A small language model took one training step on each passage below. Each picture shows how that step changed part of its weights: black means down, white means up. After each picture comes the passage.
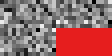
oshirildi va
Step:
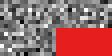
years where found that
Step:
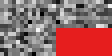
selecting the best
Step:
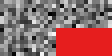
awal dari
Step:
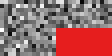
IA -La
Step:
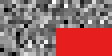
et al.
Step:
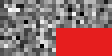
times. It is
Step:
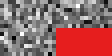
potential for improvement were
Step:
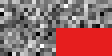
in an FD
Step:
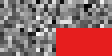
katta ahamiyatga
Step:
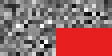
study were from 15
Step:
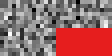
amaliy, tahliliy
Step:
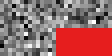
Dentre os
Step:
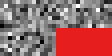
high frequency, according
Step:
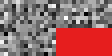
these attacks.
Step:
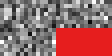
common organisms
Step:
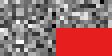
Supported Path
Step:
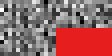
and motivate them
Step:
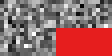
cone, with
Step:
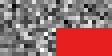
level.** a)
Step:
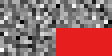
bosh maqsadi deb
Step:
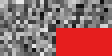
Moreover, the
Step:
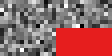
and between men and
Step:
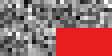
Manehat et
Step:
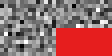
qilinadi. Bu
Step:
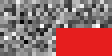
is done by 1
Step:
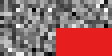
triple body
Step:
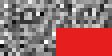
becomes to turn
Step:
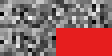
of a suitable
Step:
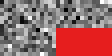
objeto também deve
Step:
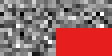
as most of the
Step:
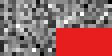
которого необходимы
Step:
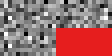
Les travaux
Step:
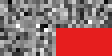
small bowel
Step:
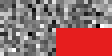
muhitga olib
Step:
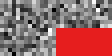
of Science,
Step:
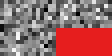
resolution, maximum
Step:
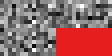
sobre a cidade
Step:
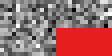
на усіх
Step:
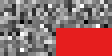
is included in the
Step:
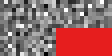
în cadrul
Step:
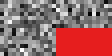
during the rule
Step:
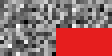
orientation on
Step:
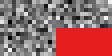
del área de
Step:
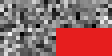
and PV to the
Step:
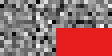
tahlilining maqsadi
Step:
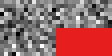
in Figure 6.
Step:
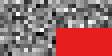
In regression
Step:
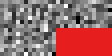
main problems they
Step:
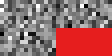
undagi iqtisodiy
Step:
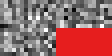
large companies
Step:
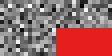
Gya. She
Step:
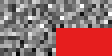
also accompany
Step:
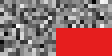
aspiradas com
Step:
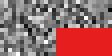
stream of
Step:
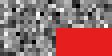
directly. The
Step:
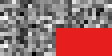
selects an
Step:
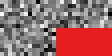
Assessoria de
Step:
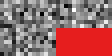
analytical approach to
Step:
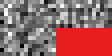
but the site
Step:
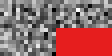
of safe digital
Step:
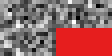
Russia and only
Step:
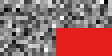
Shopee yang
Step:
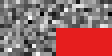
first phase, the
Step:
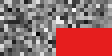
acervo do
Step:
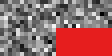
mohiyati va
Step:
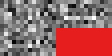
lower) has to
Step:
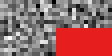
of 31-ply
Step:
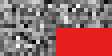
with increased frequency of
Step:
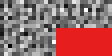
fatty acids
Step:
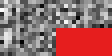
by manner and
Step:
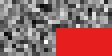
surreal quality
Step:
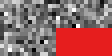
the resulting molecules
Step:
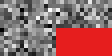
in tire
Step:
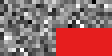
de la variable
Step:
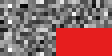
For the purpose of
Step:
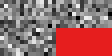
Dutch text
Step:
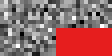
many of them
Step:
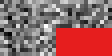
foreseen from
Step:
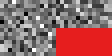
en cuanto a
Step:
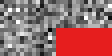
serial dilutions
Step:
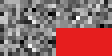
a variety of
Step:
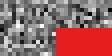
purpose of this study
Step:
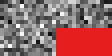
the exploitation
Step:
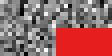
and Flora
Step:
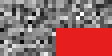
of this study have
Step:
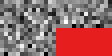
friction under
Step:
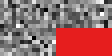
image sequences in
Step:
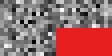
were also analyzed by
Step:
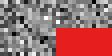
Kontext aus
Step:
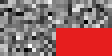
utilizes a
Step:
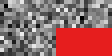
intimate relationships
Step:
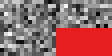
the data length
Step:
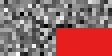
or opinion
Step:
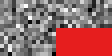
explained the
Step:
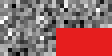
inson va jamiyat,
